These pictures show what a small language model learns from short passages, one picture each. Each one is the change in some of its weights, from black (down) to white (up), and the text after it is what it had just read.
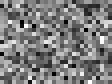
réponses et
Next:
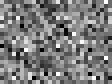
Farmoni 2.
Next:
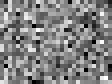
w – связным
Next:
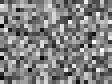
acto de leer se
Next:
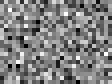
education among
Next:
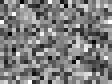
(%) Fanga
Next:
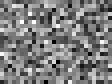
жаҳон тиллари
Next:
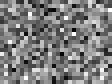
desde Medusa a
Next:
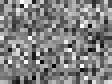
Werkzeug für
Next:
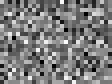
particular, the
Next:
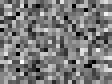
horizontal a
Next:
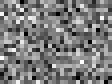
Mestra em Direito
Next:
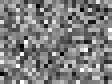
K., Nuriev,
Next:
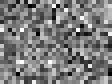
la congregación y
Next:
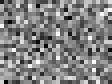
Key words:
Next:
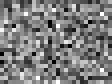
bibliodiversidade no
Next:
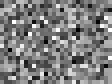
Das Fachteam
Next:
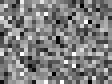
público. O
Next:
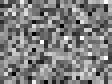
ini. Tim survei
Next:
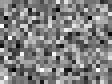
este ámbito,
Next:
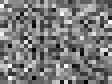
И Поговорок.
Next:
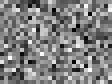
On va adopter
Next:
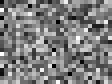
rumit bagi para
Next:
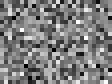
mismo; al igual
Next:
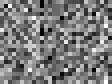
importante a compreensão
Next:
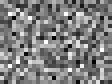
e a relevância
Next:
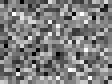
(ISO) hamda
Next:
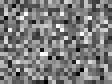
o'qitish jarayonida
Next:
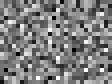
зоны лица
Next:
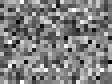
olib kirish,
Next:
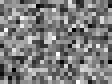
y foráneos, que
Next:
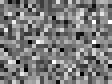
particulares e por
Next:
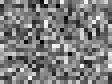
l'écart entre le
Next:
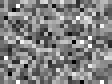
ko'ra ushbu
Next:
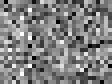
se consideraban
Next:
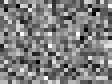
dual role means
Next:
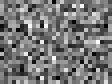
sehingga tidak
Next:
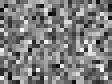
механизма для
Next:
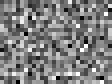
de gestantes de
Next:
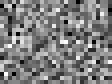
yargı süreci
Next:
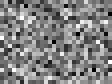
de...* Să nu
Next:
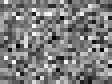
успешность у
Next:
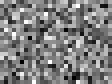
classe bleue,
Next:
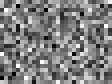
y fomentar un
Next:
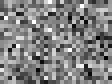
Ukraine with the
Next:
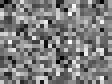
UU TPKS
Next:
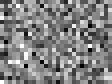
Burkina Faso
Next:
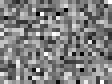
maqsadi bolalarda
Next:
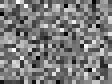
Research on Digital
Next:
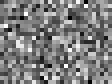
Reiss, N., &
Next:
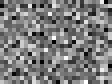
belajar unik
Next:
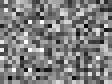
системой (в
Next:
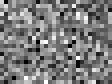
sunt elaborate
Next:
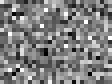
nova arquitetura
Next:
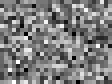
RStudio est un
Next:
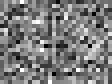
riproduttivo di
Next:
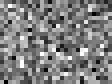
должен научиться
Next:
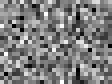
etuvchi xalqaro
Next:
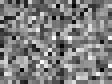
en España en una
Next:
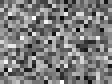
is to analyze the
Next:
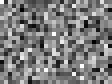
них принимали
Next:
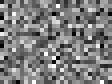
Eğitimi ve Spor
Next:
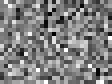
configuración de la
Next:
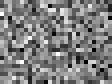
через опросы
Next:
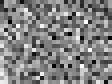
n, 1 \leq j
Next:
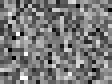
of physical
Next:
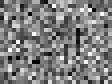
in all groups
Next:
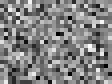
kehidupan kita
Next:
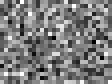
eines «guten
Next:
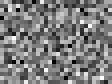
para a lavratura do
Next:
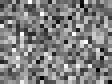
para la LSA.
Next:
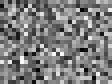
of calligraphy
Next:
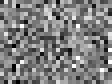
beklenen bebek
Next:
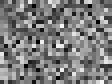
tal que salga mi
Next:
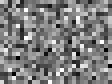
ich pochodzenia
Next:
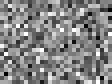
функции $$F
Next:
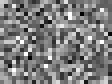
la notoriété de
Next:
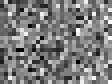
of the repertoire
